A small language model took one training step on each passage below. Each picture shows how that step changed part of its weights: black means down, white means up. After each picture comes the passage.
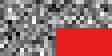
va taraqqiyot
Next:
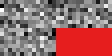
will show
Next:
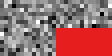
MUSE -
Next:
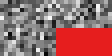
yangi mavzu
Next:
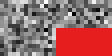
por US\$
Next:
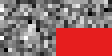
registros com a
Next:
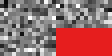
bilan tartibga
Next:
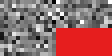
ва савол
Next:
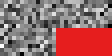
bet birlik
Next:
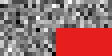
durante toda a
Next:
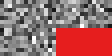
como, la
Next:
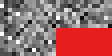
luz y al
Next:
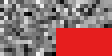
sociedad debían
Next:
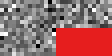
и местом их
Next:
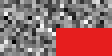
The perimeter
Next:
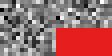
всех коров
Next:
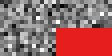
их влияние на
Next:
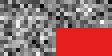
modern conditions are
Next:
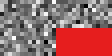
на формирование
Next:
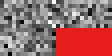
económica”, su
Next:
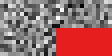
4 anos, a
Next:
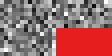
conforman una
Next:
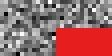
и больших
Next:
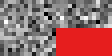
kegiatan belajar
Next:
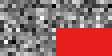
qayd etilgan.
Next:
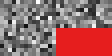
the results of
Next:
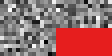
topish masalasiga
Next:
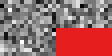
ayant à
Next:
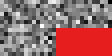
de los test de
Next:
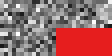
Central Asian
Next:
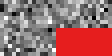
e imediata
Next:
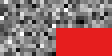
le rapport sur
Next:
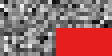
kasb etadi.
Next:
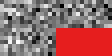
total TC :
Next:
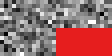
CDU und
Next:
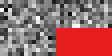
en hel del
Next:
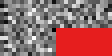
bir qator salbiy
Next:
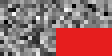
the fact that
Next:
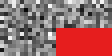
por muitos
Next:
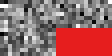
действие или
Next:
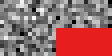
1) suv
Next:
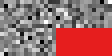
de onda da
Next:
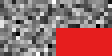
Las Palmas de
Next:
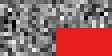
Medical University,
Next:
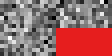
N. et
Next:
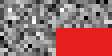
va psixologik
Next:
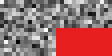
gerenciales de
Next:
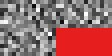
olarak modernitenin
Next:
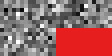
modelo. 5.
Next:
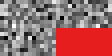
теория и
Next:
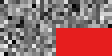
se mostró
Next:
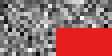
mismas se
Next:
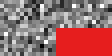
yangi sharoitlarga
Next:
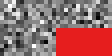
criando uma maior
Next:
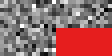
à sala de
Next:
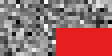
ses clients,
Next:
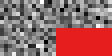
права РАН.
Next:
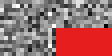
variable muy
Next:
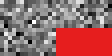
nisbatni aks
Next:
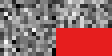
no espírito
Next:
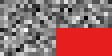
tabel yaitu
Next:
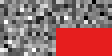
si sia
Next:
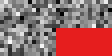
possam envolver
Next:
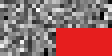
и управление
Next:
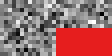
CASES OF
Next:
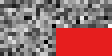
Noriega y
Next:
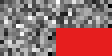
anak yang
